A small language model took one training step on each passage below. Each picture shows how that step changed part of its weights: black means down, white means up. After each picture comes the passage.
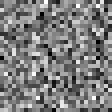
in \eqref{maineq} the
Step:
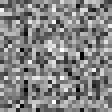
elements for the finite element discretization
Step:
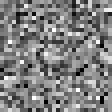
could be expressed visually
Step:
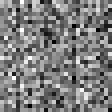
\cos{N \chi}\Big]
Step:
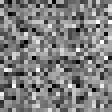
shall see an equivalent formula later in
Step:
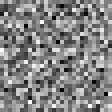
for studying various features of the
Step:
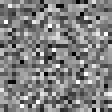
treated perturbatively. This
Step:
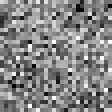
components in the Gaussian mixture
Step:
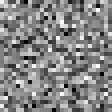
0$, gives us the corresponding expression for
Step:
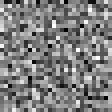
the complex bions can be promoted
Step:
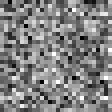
and cokernel dimensions.
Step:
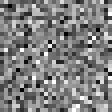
in terms of an arbitrary parameter
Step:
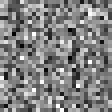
are the same. We also use that for the
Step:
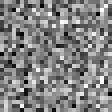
noise is costly. Another
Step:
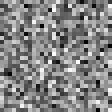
symmetry group $G$ should be.
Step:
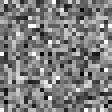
big piece of crystal
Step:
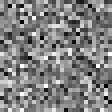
speedups of about two times
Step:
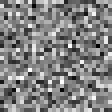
the conformal Hubble parameter and
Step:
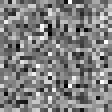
human expertise can result in
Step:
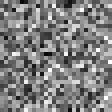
makes use of Hamiltonian
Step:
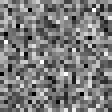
\begin{equation} g_0
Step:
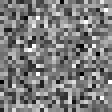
photon MC events passed
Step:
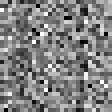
matter particles include the
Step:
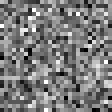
the SCCT framework.
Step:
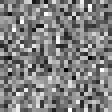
was fastest to detect.
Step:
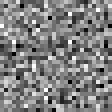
large and attractive) this
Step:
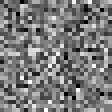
plain G and explore a more
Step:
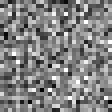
decreasing sequences by \(
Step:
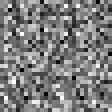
\over N}\sum_{\bf p
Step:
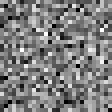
summarize, superconductor
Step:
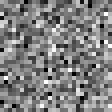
mass constraint. Carrillo,
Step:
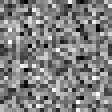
example, the language model
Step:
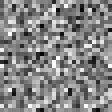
vector field $\xi$ defining the
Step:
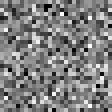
the claim is reduced to
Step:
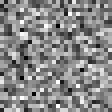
lowest subsidiary level, such as
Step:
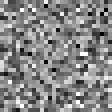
trajectories. (b)
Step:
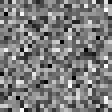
the brane-antibrane
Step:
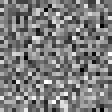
we start with the following: consider a
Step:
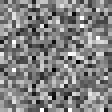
is somewhat weaker than the
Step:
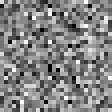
any pair $1 \le i \neq j
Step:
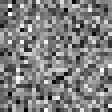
we recover the regular tree result
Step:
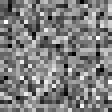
real-valued variables, denoted as
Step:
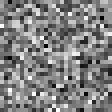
modes in the gas are described by
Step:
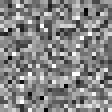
becomes equidistributed in the
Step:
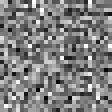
represent the presence and absence of
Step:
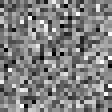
Clusters evolve in regions
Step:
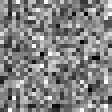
values. The COO representation is then
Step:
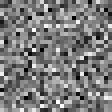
mesured at 300~K
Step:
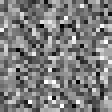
Henrik Bachmann and
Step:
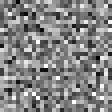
Unfortunately, the
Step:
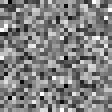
and the global lower bound is
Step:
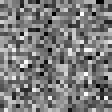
with Gr\"obner basis
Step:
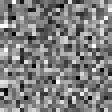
future expected risk,
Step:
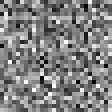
\section{Maximum theoretical
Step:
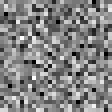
simply connected} Lie group
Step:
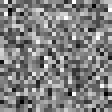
for $\rho=0$ is different with that
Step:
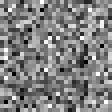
has the representation $z_1 =
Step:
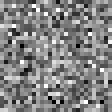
mass that is locked up in
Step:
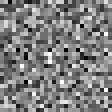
and the critical regime
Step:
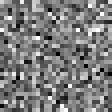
\end{eqnarray} Here,
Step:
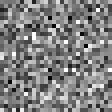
the dark sector freeze-out
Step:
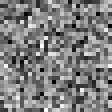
a relatively high inclination
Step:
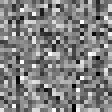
$k$ such that $n \geq
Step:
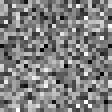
wave occurs and propagates
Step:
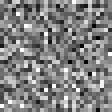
the resonant acceptance energy
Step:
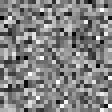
from the starting barrier
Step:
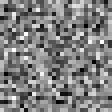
notation. Points 1 and 2 are
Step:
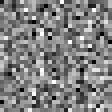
cobordisms then follows.
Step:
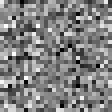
in the outer parts of the
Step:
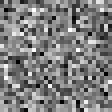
and generosity have inspired the
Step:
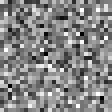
to the (100) surface. However, its
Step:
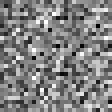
multiple edges. The degree
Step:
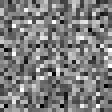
hand, since $E$ is not equivalent to
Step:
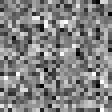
data visualisation presented in such
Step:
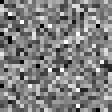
source locations. An
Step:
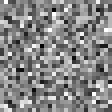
Sciences and Suzhou
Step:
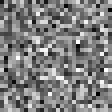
only the noun, adjective and
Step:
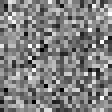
The 3D vector magnetic fields in the
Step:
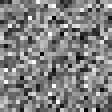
related genomes. These
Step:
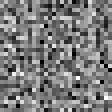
\pdffalse \else
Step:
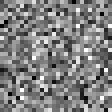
is $$\boldsymbol{E}_{inc}
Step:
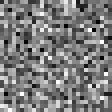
and Theorem 4.11]{GGP}
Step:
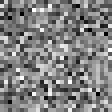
results of the na.interp function
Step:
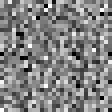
highly desired. Another
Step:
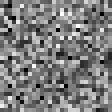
the exclusion bounds at 95\%
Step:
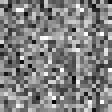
regularity of boundary. \smallskip
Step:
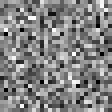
twelve respondents who
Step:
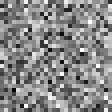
(where $B_i$ is the
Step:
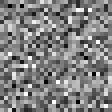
examples of abelian varieties
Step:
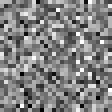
$x\in\g$. Denote
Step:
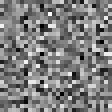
merger, some neutron star
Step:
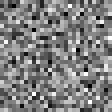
vehicles involved in
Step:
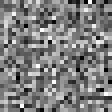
\ref{fig:entr}). At
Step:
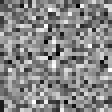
variables (\ref{algvar}) and
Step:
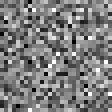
Paneitz operator. Our
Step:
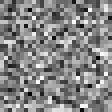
vicinity of the throat.
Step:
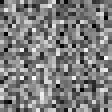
fine-scale phase-space structures.
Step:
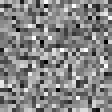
significantly less X-ray
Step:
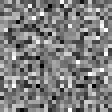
the IoT device is required
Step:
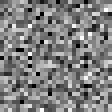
of validity. We prove that the
